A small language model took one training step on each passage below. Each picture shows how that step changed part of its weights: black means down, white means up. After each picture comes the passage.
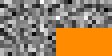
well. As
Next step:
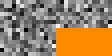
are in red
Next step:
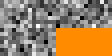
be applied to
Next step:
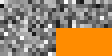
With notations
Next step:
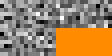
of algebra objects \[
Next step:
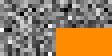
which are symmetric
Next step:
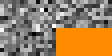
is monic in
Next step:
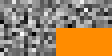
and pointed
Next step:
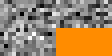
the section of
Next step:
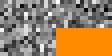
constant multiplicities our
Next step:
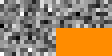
the stacky
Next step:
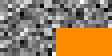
does not converge
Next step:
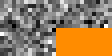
0$ and
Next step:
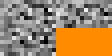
and the rest
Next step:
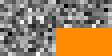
In particular, since
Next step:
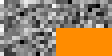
lift to the
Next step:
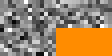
where we have written
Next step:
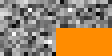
and the maximal number
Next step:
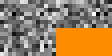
satisfied due to definition
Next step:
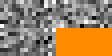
condition, we find
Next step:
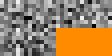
} \sum
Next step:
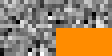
be a sequence of
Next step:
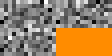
star products on general
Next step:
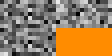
way out, but
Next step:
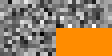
as in the proof
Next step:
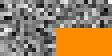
of this work.
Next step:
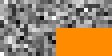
and assume for
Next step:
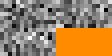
are constants of
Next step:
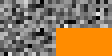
to replace the
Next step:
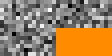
slab is
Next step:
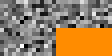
equivalent to the stable
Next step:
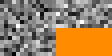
physics by
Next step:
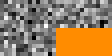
allow us to
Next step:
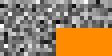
courant de
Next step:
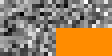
the canonical homomorphism of
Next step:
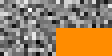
and moduli,
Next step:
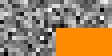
connection between the
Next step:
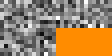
obtained by solving
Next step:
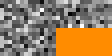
ones shown in
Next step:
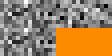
because of the
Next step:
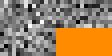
similar to that of
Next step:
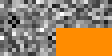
is an integer.
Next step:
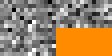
there exits a
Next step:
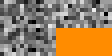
now show that this
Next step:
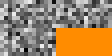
distribution} has the
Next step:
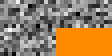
the first point can
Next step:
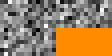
Let us explain
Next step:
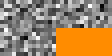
is known as
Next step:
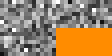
vertex angle
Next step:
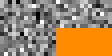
surjective. \\
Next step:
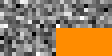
scheme for time
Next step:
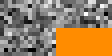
\longrightarrow 0}
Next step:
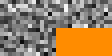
$h$ of
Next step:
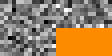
-- here it is
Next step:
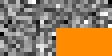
I$ for every
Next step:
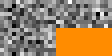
are there strongly independent
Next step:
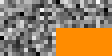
the same.
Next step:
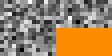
extends to
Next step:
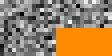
the standard normal
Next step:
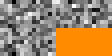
one thread
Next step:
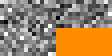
With the previous
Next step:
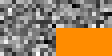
full space-time
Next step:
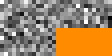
elements. In
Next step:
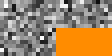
start with the
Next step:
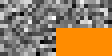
parallel positive or negative
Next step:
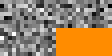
of transpositions.
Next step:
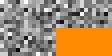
three dimensional flat manifolds
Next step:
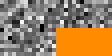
This in turn means
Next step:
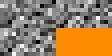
u$, the set
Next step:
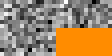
is a frequency
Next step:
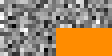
integral. This choice
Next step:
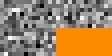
Also, the
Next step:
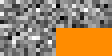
formal variable, of
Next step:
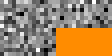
addition allowed
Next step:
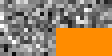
functions depending on
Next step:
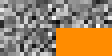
a better
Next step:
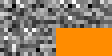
are evaluated
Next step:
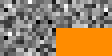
$U$ is
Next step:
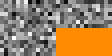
uses the
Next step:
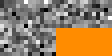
by Carl
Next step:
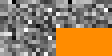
pair agrees with
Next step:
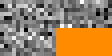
of automorphisms of
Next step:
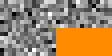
result follows from a
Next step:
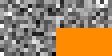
for optimal coefficients we
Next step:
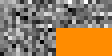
\varphi |
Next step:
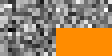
tube with
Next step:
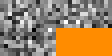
we consider $R
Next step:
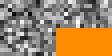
follows we fix
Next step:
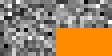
inner product of
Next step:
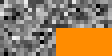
axis in the
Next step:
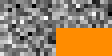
for genetic
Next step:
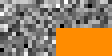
expansion at zero
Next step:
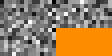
if $\Pro$
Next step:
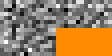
are moreover
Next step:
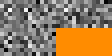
\subset {\rm
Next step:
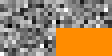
given a region
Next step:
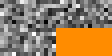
groups are known,
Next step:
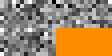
conormal derivative has
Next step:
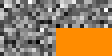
p)$ is
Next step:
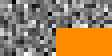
$f$ to
